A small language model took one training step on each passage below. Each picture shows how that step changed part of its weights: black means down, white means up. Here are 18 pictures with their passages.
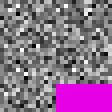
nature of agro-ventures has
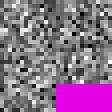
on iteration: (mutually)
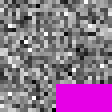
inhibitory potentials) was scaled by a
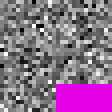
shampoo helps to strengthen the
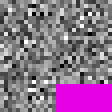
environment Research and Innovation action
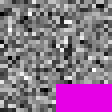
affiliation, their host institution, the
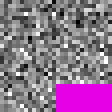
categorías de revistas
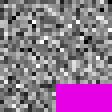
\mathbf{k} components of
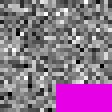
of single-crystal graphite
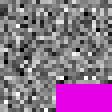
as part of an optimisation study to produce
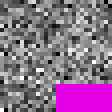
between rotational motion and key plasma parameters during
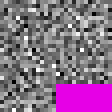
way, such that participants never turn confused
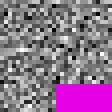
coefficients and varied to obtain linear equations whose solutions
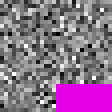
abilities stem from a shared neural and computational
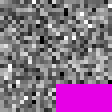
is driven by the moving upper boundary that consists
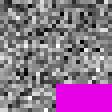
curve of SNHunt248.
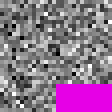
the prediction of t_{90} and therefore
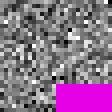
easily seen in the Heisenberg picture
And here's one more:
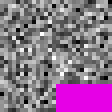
$m_i(t)$, which under
